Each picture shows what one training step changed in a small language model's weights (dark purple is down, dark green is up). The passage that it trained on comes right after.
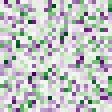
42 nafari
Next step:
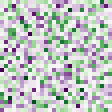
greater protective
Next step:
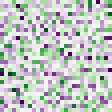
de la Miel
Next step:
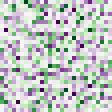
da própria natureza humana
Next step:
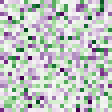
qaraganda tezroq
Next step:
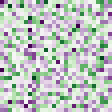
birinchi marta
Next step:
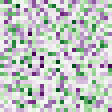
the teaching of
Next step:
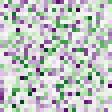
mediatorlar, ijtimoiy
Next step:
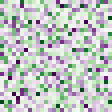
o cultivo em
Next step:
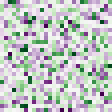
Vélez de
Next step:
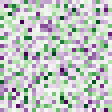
va kapitallashuv
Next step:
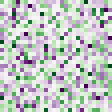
do Vocabulário
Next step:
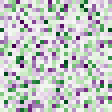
vazifalariga mos
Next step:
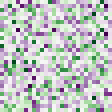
tense, S+
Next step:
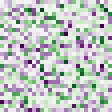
nn. 9 e
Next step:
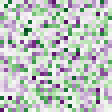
quais saneamento
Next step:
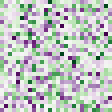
van kleins af
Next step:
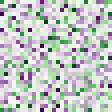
olaylara dair
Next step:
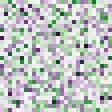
los criterios de
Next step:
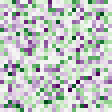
pela organização, para
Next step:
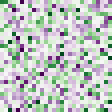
faoliyatlar integratsiyasi
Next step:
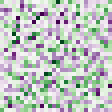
es significativo,
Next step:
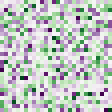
musiqasi asosi
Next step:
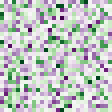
demokratik jamiyat
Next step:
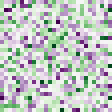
В небе,
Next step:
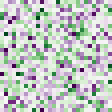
with juvenile
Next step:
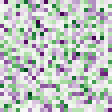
dengan tebalnya
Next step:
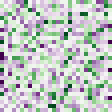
lazerlar juda
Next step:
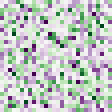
esses recursos,
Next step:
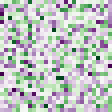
of Bengal*.
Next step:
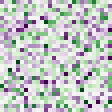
tabiiy muhit,
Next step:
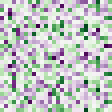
orientado sus estrategias y
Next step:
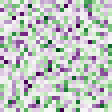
y complementación entre
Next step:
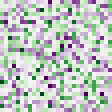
período pandêmico.
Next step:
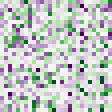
permitió identificar una
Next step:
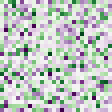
article reveals the
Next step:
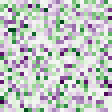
Am Her rela ane
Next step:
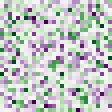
esses funcionários também
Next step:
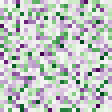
hududiy boshqarmalari
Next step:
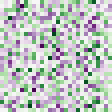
realizada, por
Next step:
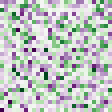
yordam ko'rsatish
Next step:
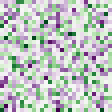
No debe verse como
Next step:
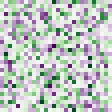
новых для России
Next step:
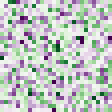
Für sie ist es
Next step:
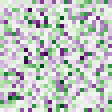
la estructura del
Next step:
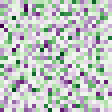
quanto repressiva
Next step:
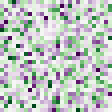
Res. Part E
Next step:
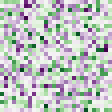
implementation was good
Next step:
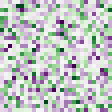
Of moeten
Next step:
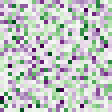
comunicación en el desarrollo
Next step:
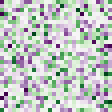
une atmosphère
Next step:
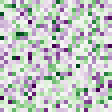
arz qilib yozilgan
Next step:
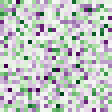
bir sutkada
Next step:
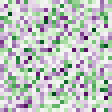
kompleksi iqtisodiy
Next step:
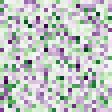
articles. The
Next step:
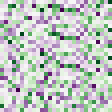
orígenes de la
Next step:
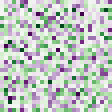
и опирается
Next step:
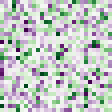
mesmo levantamento
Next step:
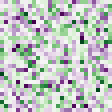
número de pacientes em
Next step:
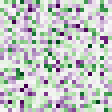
по 4 корони та
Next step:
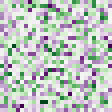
табият», же
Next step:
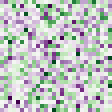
forma específica,
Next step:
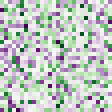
a lógica do
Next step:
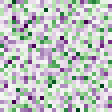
maktab yoshidagi bolalar
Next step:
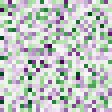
a.C. e
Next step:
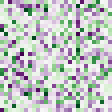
acessado no
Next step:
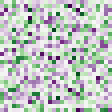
of banks in the
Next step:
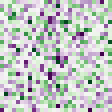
engaged in
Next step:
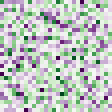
(De acuerdo +
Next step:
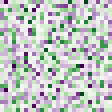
його книга
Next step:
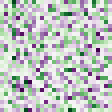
são os mais utilizados
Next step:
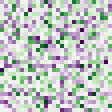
физического и
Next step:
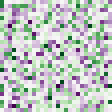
curadoria da
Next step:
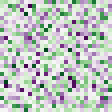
Так при исследовании
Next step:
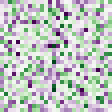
território ao longo do
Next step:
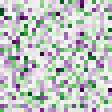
udara) dengan
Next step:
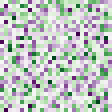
роль играет
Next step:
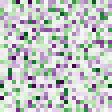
imkoniyatiga ega.
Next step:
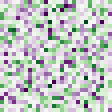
davomida bayram
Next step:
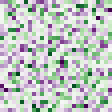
Talabalar uchun esa
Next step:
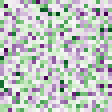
limite máximo
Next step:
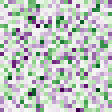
el entorno R
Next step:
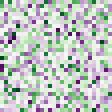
работы. Скорость
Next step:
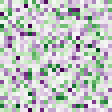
e passando a ser
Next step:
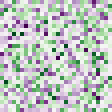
jarayonida bu g'oyat
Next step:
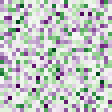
davlatlarda aholi
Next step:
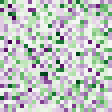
capacitatea sa de
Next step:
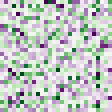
situação em que a
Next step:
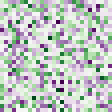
recorrente e não
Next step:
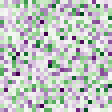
é cada vez mais
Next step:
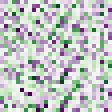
دمجها في
